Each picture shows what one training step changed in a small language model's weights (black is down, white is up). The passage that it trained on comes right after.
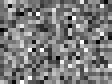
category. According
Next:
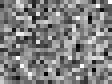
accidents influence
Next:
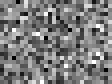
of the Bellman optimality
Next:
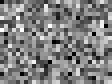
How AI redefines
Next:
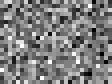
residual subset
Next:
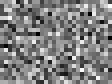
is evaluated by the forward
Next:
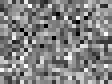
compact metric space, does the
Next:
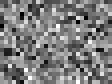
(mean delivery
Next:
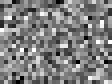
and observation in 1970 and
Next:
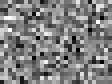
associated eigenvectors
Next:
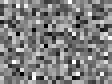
uprising against
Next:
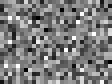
does not hold. Then there
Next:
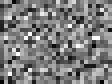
and they had very fast
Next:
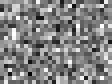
there exists $b>0$
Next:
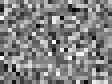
point E/A < 1 and
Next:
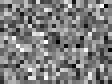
a very short interval
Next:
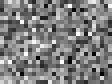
functions $\theta_n$ so
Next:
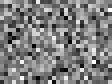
a positive impact on the
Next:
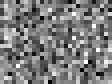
$\pi$ is potentially
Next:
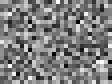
the latter method,
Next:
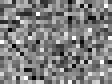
eventual attack.
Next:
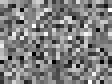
\partial f(x)$
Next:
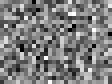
times a day).
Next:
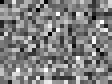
From property 2, we
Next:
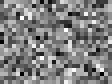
winter wheat
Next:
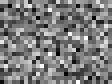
more than 15 million
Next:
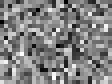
5 Globalization and
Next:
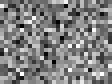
less compared with that under
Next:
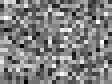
are two different types of
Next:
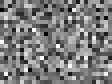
stable $h > 1$
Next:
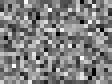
we will also look for other
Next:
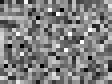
follows for $u$ the solution
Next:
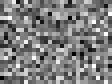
is the linear operator defined by
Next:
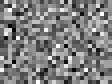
v _i)$. From
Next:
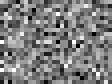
to design bespoke
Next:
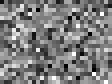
H.\ Rossi: A
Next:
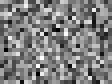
the *rhetoric
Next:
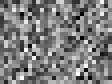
(i.e., closed
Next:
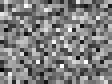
this is known as the
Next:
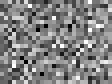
compact complex manifold and
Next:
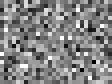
in the three study areas by
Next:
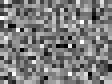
be performed on it;
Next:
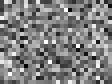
observe that in most
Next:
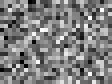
delivery to the
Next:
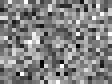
variables similar to that in
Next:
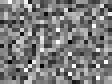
similar cases which potentially
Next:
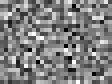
the perception of students
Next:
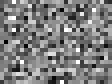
>}2 \Rightarrow
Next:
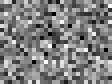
way what the circular
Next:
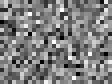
found that procyanidin
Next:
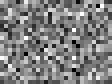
of knowledge goes
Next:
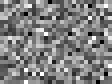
each coin state at each
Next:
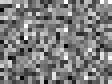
capacity, by
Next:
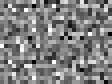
calculus to remain
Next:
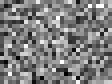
at 35°C and
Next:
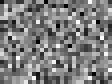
According to Proposition
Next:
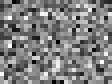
and $d\gamma$ one
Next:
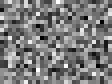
limitation of the National
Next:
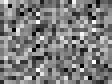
care services in the
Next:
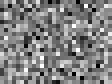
leverage helps in
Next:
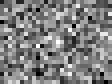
Risk Management;
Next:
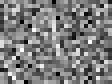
8.27. This is due
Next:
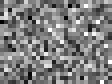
Except for a few
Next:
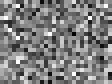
coincide at the point
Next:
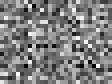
smallest scale transformation on
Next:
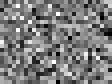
given for any $g\in
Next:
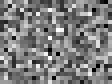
reality / gemengde
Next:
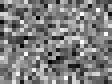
types of all particles
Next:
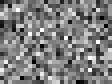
NSF grant
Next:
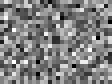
frequently in smart
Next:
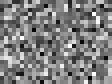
in turn, contain a
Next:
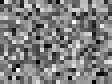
section $1$. Then, for
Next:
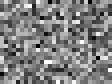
each vertex $v\in
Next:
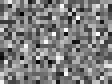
convex optimization. A
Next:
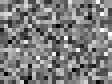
the authors of the
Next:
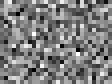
not a luxury
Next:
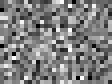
linear regression line is
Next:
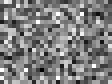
especially Mag
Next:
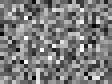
left to the reader
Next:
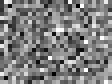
operadic $q$-left
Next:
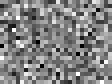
with our new set of samples
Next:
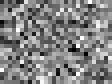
We shall refer to the
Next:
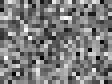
commutation relations is given
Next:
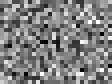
in second and third
